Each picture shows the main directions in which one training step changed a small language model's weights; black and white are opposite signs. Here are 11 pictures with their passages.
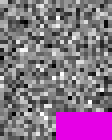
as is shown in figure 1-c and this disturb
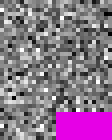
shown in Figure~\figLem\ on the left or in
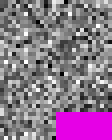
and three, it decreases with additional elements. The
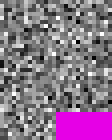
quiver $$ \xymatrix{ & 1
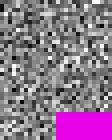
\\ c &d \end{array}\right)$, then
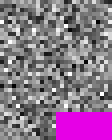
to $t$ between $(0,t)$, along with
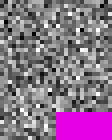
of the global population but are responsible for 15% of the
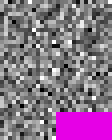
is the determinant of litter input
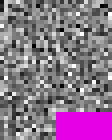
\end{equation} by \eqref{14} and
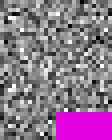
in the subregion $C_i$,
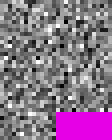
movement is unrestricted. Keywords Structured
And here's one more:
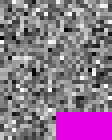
are equivalent. If there were an element $e: 0
